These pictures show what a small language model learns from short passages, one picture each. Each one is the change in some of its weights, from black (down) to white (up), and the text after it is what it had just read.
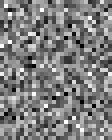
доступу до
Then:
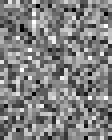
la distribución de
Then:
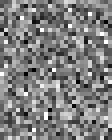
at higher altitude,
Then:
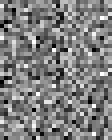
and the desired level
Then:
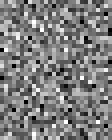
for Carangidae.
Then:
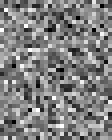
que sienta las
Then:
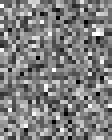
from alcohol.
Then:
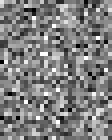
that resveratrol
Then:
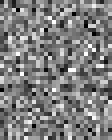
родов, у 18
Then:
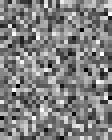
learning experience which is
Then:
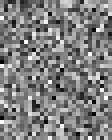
amalga oshirish;
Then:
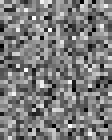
to fill in informational
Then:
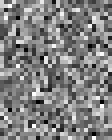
process to identify legal
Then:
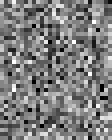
ma'nosi asosiy
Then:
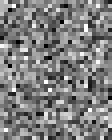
Such mechanisms depend on
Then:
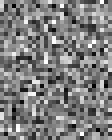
Al sur, Europa
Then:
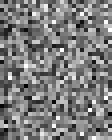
example, a good deal
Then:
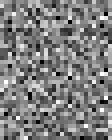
this component are interest
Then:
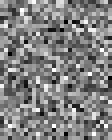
en el entorno digital
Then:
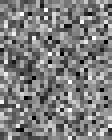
*status* should
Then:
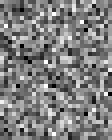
work through brief,
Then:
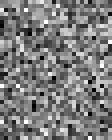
shown that a linear relationship
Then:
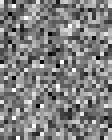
qobiliyatlarini rivojlantirish hamda
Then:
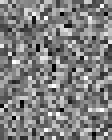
these attacks.
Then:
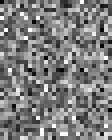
– это в основном
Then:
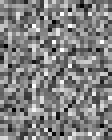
intentado contribuir
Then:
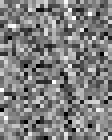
power was attained in the
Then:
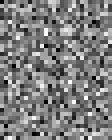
by 09 species and
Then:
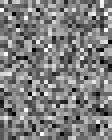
Other (Start
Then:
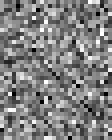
IFN- γ
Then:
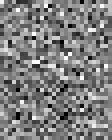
for CS27. Figure
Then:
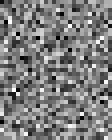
carried out based on
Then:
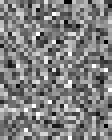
a mitose pode
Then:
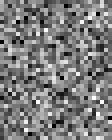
metal chelator,
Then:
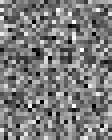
brendlash va marketing
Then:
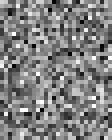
Wij kunnen de
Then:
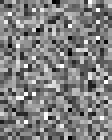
foram analisadas
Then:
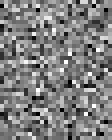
Гах та С.
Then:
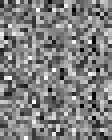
arts" is a way
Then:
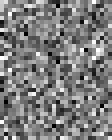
emphasizes the
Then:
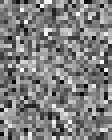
with instruments of
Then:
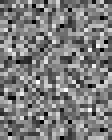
positively associated with the
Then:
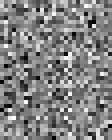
of the Attraction between
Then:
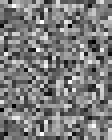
Ushbu tadqiqot
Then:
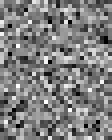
indirect effects.
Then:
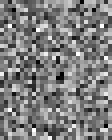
theory [20] further
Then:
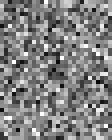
their strong ability to
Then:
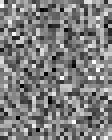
dan penelepon
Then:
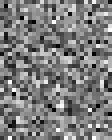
the app, and the order
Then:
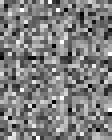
хвост, что
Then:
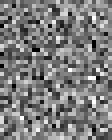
goal of marketers is
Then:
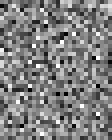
oshirish uchun zarur
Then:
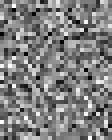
contains skills that
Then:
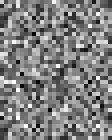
conservadoras para
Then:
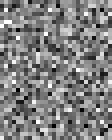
which 55 percent do
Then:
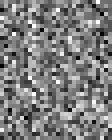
should be sterilized
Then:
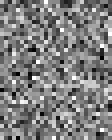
survey of literature
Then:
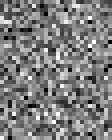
blast protection of
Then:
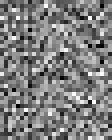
creativity, initiative
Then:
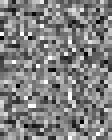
Demand std dev
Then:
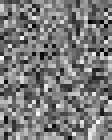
supplier is low
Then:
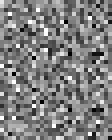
contemporary society
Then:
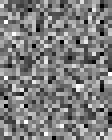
apontamos a necessidade
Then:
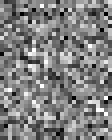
you the power to
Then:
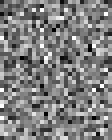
form a methodological basis
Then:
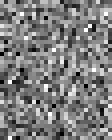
audience and the other
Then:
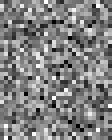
educação a partir das
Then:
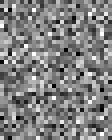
al nou edifici
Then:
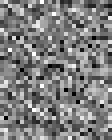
Biographen im
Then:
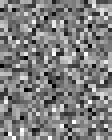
on two screens in
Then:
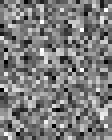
women's safety
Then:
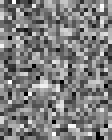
investigates the effects of
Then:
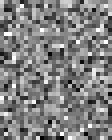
is important to examine
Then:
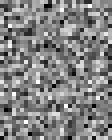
they have no conflicts
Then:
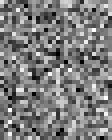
are the most widely
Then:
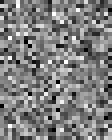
individual/parsial tidak
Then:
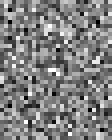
with social culture of the
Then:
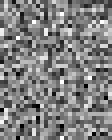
aspects of translation
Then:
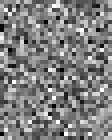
que cabe distinguir
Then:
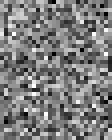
dressa selon
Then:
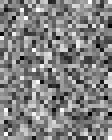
es clave en la
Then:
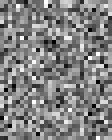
by SGP4 can
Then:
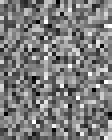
oldini olishga
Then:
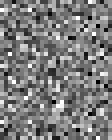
the age of 60 years
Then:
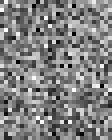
yilda bunday
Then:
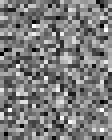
applicant and the application
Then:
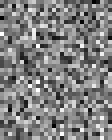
ao descaso do
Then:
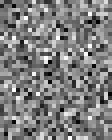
in which Trials were
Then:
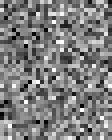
que, conforme
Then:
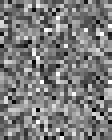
azimuth at
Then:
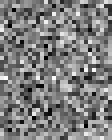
comunității ar
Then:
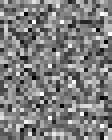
of intussusceptions
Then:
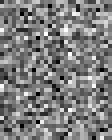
for intelligent design
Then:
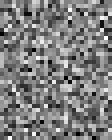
evident from the ir,
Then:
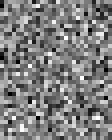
compressive strength
